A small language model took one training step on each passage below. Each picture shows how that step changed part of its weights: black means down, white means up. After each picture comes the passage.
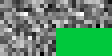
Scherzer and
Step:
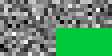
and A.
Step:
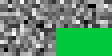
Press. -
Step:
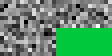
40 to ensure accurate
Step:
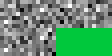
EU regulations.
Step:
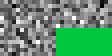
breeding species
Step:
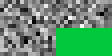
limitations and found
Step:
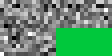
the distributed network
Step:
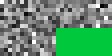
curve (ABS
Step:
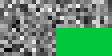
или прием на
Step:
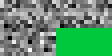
the process of
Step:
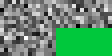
achieved through the following
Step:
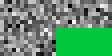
of nickel
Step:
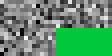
takes into account
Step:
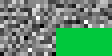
PK interactions,
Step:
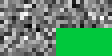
mag, very
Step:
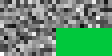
common management of foreign
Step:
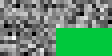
the sound
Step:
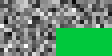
el personaje de
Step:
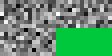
Les murs ont
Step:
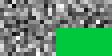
using lower loading
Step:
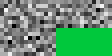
communities beyond their
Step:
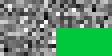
los vínculos
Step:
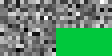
de cada variable,
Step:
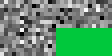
cracks. -
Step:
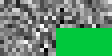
interessato ad
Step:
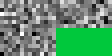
Statement and
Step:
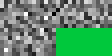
in tutte le
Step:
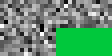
being traded
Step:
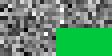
6G networks,
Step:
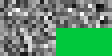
a interação
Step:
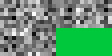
works. The
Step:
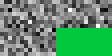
of reality,
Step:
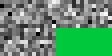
personagens que
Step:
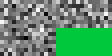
conceiving and
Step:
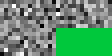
Kriteria dan
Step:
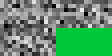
the author of a
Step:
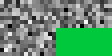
interference of
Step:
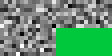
conductive power of
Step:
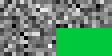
исходных форм
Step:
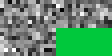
to combine theory
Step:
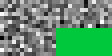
University of Venda
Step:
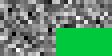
gradient of
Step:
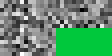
Journal for Research and
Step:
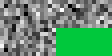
ilmiy tadqiqot
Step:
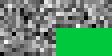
Yuwana is
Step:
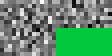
sollten die
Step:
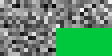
the flower
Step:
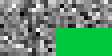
Subjects' women
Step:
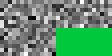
water content from the
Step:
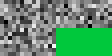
doctors always
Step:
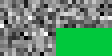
was entered and
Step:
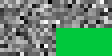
dildə -
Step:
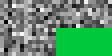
all fame.
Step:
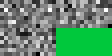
stick phase
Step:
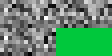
and construction industries
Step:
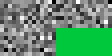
XX в.
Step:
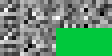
The integration of
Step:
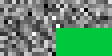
were infected with
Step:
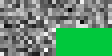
the Power The
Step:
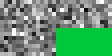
environment. To
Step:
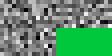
and sexual
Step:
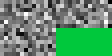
unda hech
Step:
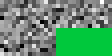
üçün ara
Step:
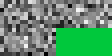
in maintaining the
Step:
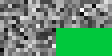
awareness and empower
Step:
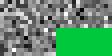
director y
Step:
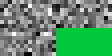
datasets associated with
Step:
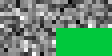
law, national security
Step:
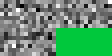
la structure de distribution
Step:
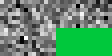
y por encima
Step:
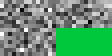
– talabalarni
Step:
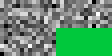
the lake
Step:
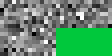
taken for the
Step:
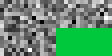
reliability of this questionnaire
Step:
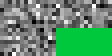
group to be
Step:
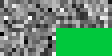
qonun bilan
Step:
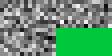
literature has addressed
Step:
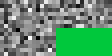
instalado no
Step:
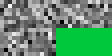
especially in the
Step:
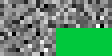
tables have been
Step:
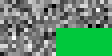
and facial
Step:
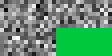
se mostrou
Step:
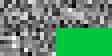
in the human
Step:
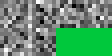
soit des
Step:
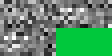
of the most
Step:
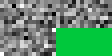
reactie op
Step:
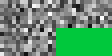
qualidade de vida
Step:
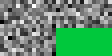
on SVM
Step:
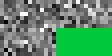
THC, and
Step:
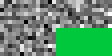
an image sample dataset
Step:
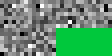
literatura. Entre
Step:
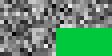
and transparency.
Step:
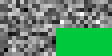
variables, y se
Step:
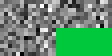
oid bilimlar
